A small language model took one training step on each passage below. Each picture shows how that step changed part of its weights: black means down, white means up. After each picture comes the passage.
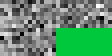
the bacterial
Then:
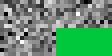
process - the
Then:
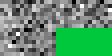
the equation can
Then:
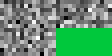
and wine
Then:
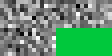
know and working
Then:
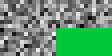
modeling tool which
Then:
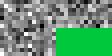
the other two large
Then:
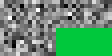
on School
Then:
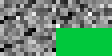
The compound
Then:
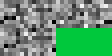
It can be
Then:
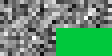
results and support their
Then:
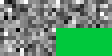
availability are
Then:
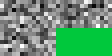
have been considered in
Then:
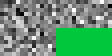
margin of
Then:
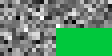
flag in
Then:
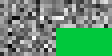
of glass
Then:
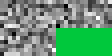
of learning.
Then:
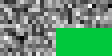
stability because of
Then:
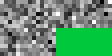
presentation. The
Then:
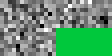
connection of the
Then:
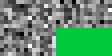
participation and for
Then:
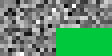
equations using
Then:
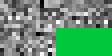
when so many of
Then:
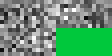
CE marking
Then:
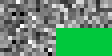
decisions of
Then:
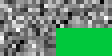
number of cells
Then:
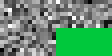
regression model,
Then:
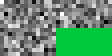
presented as mean
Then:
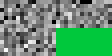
In the present
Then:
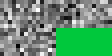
a population of
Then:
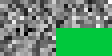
be discussed.
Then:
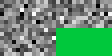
present study was to
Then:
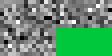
captured by
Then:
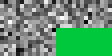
to RLN
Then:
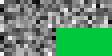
million during
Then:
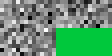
the advent of
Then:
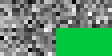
the core
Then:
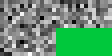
and young
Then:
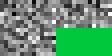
because tea
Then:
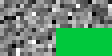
The patients also
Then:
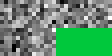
results and carried
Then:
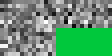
of ghee
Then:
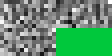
images or
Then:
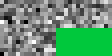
of Western
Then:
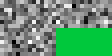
three different contact
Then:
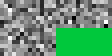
value of the
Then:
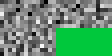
consideration their
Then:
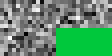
a column
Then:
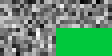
the parameter
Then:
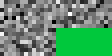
In order to
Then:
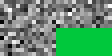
two cross
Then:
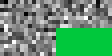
only see
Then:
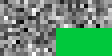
and SJ2
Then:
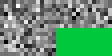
an efficient
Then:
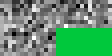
the teachers and
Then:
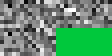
variables : β
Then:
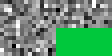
medium, and
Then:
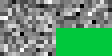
of the present study
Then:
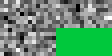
and Driver
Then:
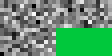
work reported in
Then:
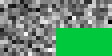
Ma). These
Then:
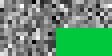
form only a local
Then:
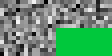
considerations related
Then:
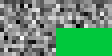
and then have a
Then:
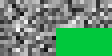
risk factor
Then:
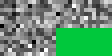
is noted to
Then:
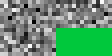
code) with
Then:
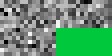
data available the
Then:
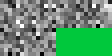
solution containing
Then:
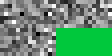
trends of
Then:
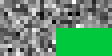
first steps in
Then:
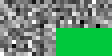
1 for other
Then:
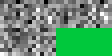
units are
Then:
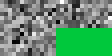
determine the
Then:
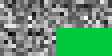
to assess the process
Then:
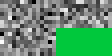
assess this impact
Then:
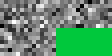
did not
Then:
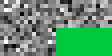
critical for
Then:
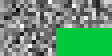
is the generalization
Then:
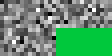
agree with
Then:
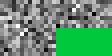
in feed
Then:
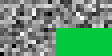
invoked to
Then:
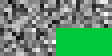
importance of
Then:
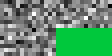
group B individuals
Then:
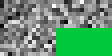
routine to
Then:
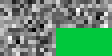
the case of 20
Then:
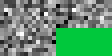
method employed is
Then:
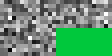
relationships of
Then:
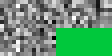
does not differ
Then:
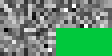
given by Lal
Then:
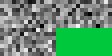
the temperature of the
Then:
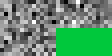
compare various
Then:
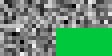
patterns in the
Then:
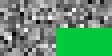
few studies are
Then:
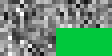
the rising or
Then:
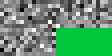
therefore not
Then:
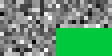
are to be
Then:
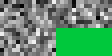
Direction of
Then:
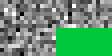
that throat
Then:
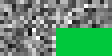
composition and
